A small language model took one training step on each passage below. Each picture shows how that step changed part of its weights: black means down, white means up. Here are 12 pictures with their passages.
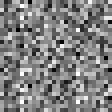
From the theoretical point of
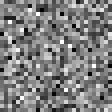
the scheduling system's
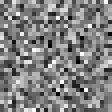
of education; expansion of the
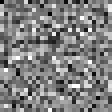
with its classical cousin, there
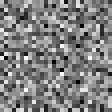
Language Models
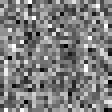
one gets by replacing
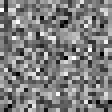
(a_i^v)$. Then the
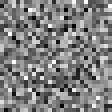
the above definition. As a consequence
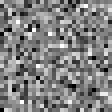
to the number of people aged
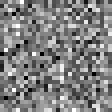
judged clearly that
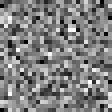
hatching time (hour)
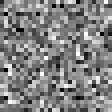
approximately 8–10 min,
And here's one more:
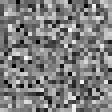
of pack sizes, and
